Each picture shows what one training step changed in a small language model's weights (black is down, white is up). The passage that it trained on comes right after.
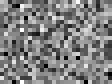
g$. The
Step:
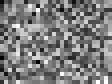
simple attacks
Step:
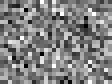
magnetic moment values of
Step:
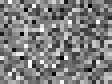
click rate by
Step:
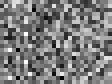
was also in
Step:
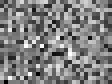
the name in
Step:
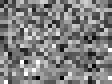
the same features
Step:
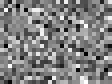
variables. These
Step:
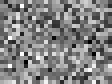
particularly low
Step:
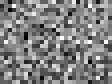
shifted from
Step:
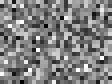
on right
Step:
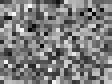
for nursing
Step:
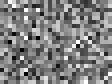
markers to the
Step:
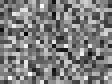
not available in
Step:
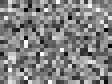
positions computation
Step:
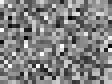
diseases based
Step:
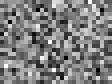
a day
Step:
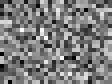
characteristics at
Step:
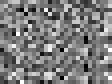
of the model
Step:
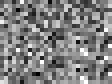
to variables of
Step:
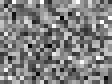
collected in
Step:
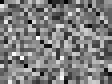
top of the each
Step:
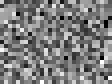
to other material systems
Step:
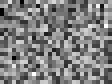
the pairs
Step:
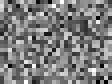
the figure,
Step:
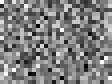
after creating the
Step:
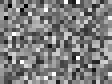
history of
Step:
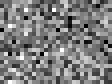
predictors of
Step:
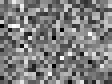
investigated by
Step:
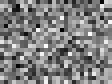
to detect,
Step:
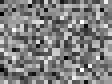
into teams
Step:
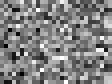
example, we use
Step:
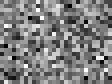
that one way
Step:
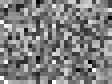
termination for
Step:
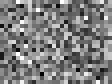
learned using
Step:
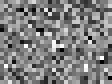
of big
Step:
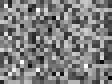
in terms of water
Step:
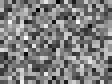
encode the
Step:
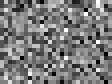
the head of
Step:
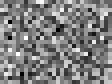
source code
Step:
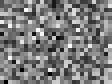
table no 4
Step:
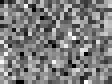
is obtained from the
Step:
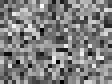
noted, this
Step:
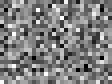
on their rating
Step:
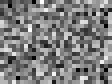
provides us with
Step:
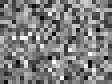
a shift,
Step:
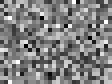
hire to
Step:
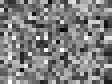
emission, control the
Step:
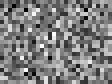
direct photons to
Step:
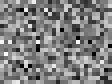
of previous research into
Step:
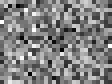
determination of
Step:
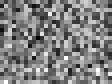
a universal
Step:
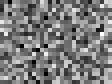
and at least
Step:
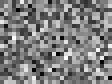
to a separate
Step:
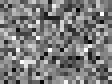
electrical field
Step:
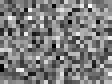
clips in
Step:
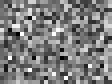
addition, the new
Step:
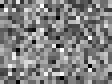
brings us
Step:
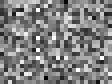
on the groups
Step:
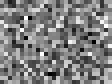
word endings
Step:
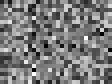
and in this
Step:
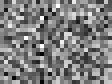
mean impedance
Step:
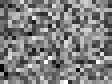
these works do
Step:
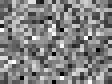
It has been
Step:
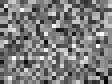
Picture from
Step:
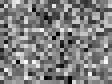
was developed by
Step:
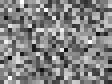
different activation
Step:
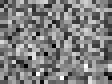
the left
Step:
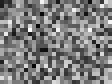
at the center
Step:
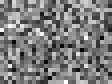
Fig. 4
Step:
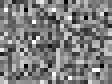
form $a =
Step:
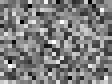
driving field
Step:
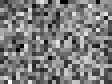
film the
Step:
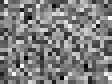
the observable
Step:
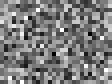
creating the
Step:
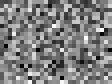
data of Figure
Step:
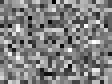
amongst them
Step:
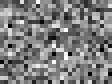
resolve all
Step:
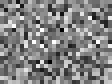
an intertextual
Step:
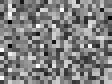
several representative
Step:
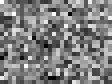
was chosen
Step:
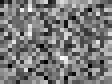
EMA data
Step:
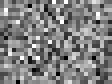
this axis
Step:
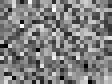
This means that
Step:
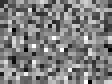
the $\phi
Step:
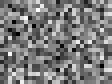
hand, the
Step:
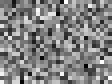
in Enugu
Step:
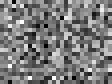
and right.
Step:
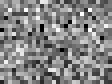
damage and
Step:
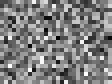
even larger
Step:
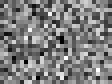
a random
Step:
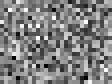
interestingly also
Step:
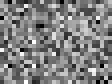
The figure shows
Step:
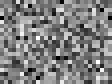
smaller than that
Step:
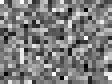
have the different
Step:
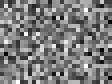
in order to provide
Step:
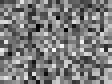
and to use the
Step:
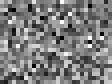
detuning the
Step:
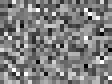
in complex environments
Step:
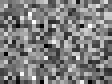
l l r
